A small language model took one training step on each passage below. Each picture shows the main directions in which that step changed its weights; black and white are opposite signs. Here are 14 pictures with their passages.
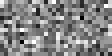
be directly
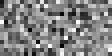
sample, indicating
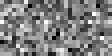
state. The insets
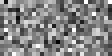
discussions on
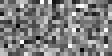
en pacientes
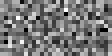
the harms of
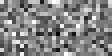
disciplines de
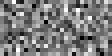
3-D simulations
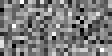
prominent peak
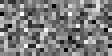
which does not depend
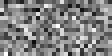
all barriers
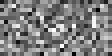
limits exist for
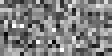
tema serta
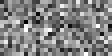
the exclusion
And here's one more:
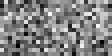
$$ The obtained
